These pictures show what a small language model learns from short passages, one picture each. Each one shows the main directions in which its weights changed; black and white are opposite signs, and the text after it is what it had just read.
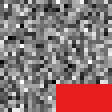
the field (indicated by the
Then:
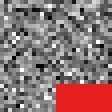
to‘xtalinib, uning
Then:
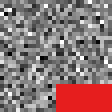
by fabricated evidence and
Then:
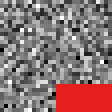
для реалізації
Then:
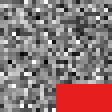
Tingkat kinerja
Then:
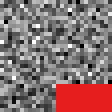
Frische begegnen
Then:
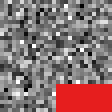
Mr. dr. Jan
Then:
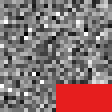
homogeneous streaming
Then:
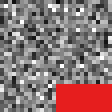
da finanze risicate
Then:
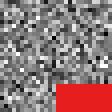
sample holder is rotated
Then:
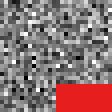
oscillation of $e$. We
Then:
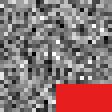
confirm that the model
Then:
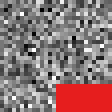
the estimated dominant
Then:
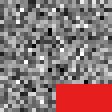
separated points, and
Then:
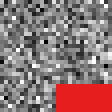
the study of the zeros for the
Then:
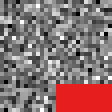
kinds of financial
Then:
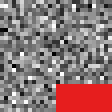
the same building structure) are
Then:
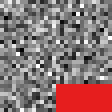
been investigated by ED and
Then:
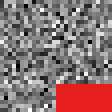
tizimi sifatida
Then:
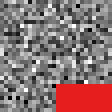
communicated by at least two
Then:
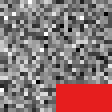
They compared the BH equation
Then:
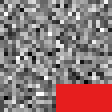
diversas disposiciones de
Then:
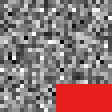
configuration in graphite.
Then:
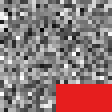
jamiyat ishlarida va
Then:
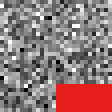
keskin o'tishlaridan
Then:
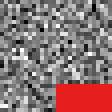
right side of the figure
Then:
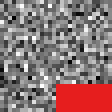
Model (QGSP).
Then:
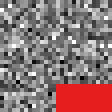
como relação de emprego
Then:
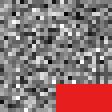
filenames, which correspond to
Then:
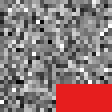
gas phase is presented. The
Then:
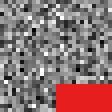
secara bersamaan
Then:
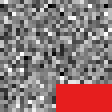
recursos utilizados para
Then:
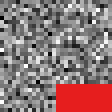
need to be classified. The
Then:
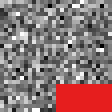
and (5) with the definition
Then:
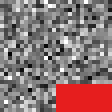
amaliy masalalarni
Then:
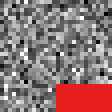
qualitative thematic analysis to
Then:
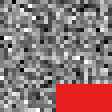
of the All-Union
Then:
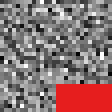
entropy is derived from
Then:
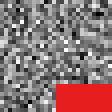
que indica que apenas
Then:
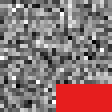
в птицеводстве
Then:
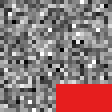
representation, the underlying
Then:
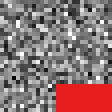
kuchi, armiyaning
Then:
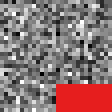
Jizzax viloyat
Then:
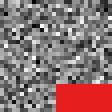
vujudga keltirib
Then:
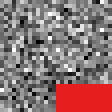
is the SNP-based
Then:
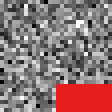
joriy etiladi.
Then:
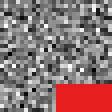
on a time-slice of
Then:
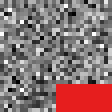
источника в
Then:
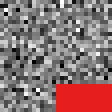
del burnout afectada,
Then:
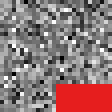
anal intraepithelial
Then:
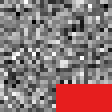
The system that we study consists of
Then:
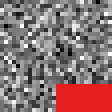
van *Prof.
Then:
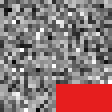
the Wilson-loop
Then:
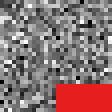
(called ''Out'' in
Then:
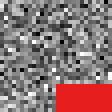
рубца после
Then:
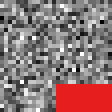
Ana Bilim Dalı,
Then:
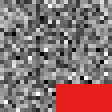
the material, as a
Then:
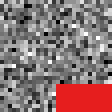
in Run~\text{II}
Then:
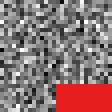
CNN network for human
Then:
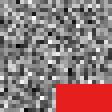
quasiparticle mass and the
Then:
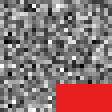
and quiet sun. We
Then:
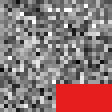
the (time-dependent)
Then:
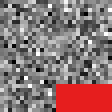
\mathrm{eV}$, and density
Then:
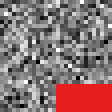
of the third term of Eq
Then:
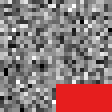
Astronomy, University of
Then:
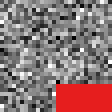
Равенство детей-
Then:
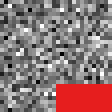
Atibu, E.K.,
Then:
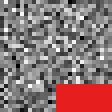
vazifa sifatida
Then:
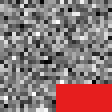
разнообразных и
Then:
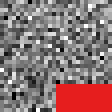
kabul etmeye
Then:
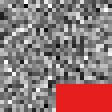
the standard-error of the
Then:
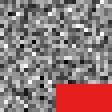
a particular energy conservation law
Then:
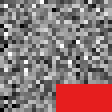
будут применены
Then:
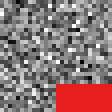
Chen [9] showed that the
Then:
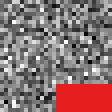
after inflation. Calculation
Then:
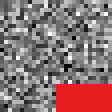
masalalari kechiktirib
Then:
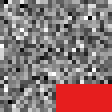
e o Museu das
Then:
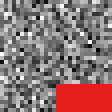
conductivity is given by the
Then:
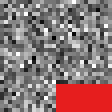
proses pembangunan
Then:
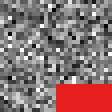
mean-field approximation as
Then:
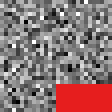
tweet-level classification
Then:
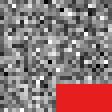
are always real.] We
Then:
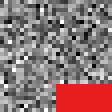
nossa religião se
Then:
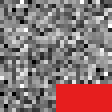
of the year according to
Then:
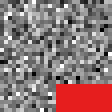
argumente și
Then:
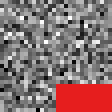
Sivers Function and
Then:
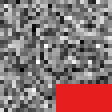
by load loss during any
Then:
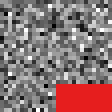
general systems. These considerations
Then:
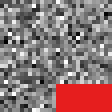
care sunt strivite
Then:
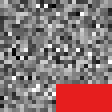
X-ray detectors allows
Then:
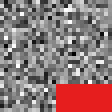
still imprinted. The
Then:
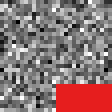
belgilanadi. Agar
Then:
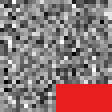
aytganda, o'qib
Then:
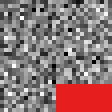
rejalashtirish: - VR
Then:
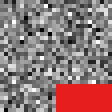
we can estimate the cooling
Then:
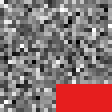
GW spectrum with a UV
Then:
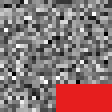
data simulators for the
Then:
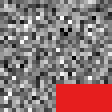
balki mahsulot
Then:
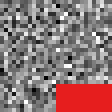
framework for auditing
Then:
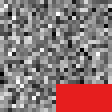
convoluted text mining models
